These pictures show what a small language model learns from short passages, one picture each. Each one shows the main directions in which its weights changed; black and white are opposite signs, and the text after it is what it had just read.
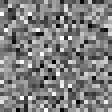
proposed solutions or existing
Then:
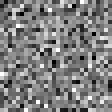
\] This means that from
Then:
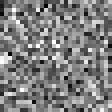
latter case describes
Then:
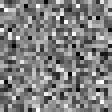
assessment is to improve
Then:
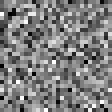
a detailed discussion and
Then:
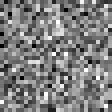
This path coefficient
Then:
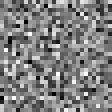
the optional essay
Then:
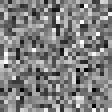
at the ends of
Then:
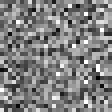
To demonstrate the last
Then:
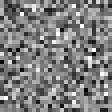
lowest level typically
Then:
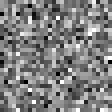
not only focuses on
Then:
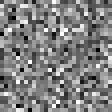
financial or personal
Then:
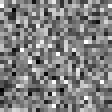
this paper we have described
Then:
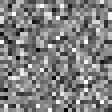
show that using the
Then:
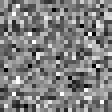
can get the continuity
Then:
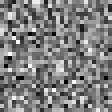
a continuation of our
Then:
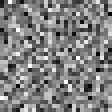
to the length in their
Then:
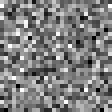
this principle he
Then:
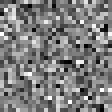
proper for any valid choice
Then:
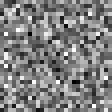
generation procedure.
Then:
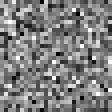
} \medskip {\bf
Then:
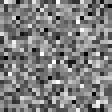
peak of 11 round
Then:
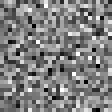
system. Now,
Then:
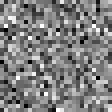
third student,
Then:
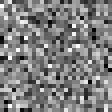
to aortic
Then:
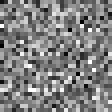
but they have much local
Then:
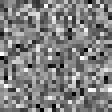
is not an indicator
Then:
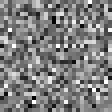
is to characterize
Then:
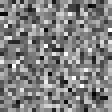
i) optimizing the
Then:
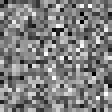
and has a surface weight
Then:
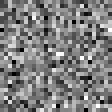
as compared to that of
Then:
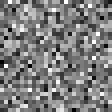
for practice;
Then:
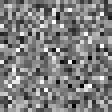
shows that in fact
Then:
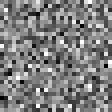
is a lattice in
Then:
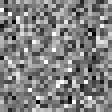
less “pure”
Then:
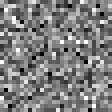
monopole and
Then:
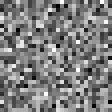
unipotent part
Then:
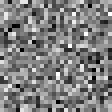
in the cluster
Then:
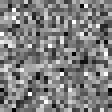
as appropriate
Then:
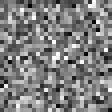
for gathering
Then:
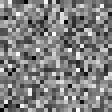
rays in those
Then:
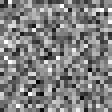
the membrane,
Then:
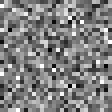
to raster
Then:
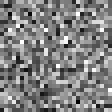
Let $L$ be
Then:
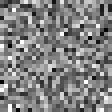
an action that can be
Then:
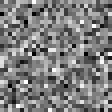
more general shapes of
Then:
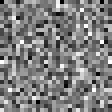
damage width
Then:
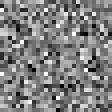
,\beta $ and
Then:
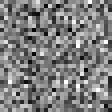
is locally supported
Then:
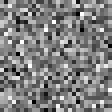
Let $\mu$ be
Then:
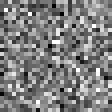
good lubrication
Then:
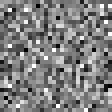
which suggests that the
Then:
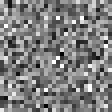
resulting in a total of
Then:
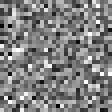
In particular they proved that
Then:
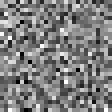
= \theta$, by
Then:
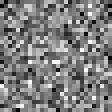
and blue line with
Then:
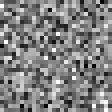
Again we only
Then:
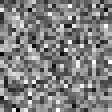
measuring the potential
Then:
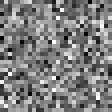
saying that the number
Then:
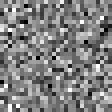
key points that can be
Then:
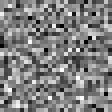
mass formula with a
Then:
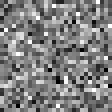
hardened matrix.
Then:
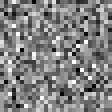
the following diagrams
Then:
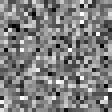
by the application of the
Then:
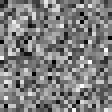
and so by the
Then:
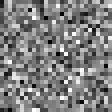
represented by a
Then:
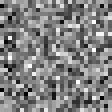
which employs
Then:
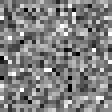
\nonumber \\ & +
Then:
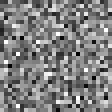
of the shock along
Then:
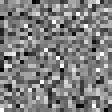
MHS VA
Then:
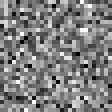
\ \frac{V
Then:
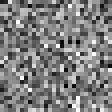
due to Nisan
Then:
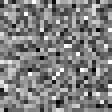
the maximal divisible
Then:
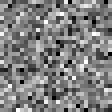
Patelli et
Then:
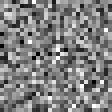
the strength of correlations
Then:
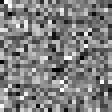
of the axiology
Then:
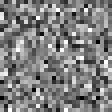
no node in the region
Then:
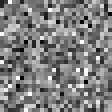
to the operator and
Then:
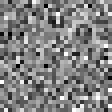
in r dynamic
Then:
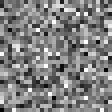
level of interaction with
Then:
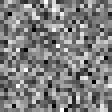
on the unit sphere
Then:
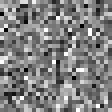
new items and
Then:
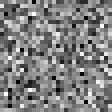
the scalars must have
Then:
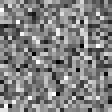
increases credit
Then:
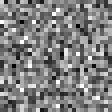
\eta.$$ Let
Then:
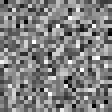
high incidence of
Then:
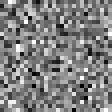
a result derived by
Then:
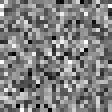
equations themselves
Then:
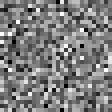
summarized version,
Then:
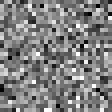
in K (upper
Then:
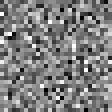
used in this work were
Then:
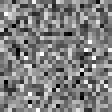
the hardware,
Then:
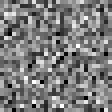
the method of full
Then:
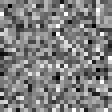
mineral standards
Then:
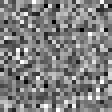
$ the inclusion holds
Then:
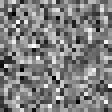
consider the force on
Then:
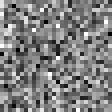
every 5th case of
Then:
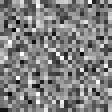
a single orbit.
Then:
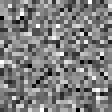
of metallic
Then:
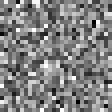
$G$ can be
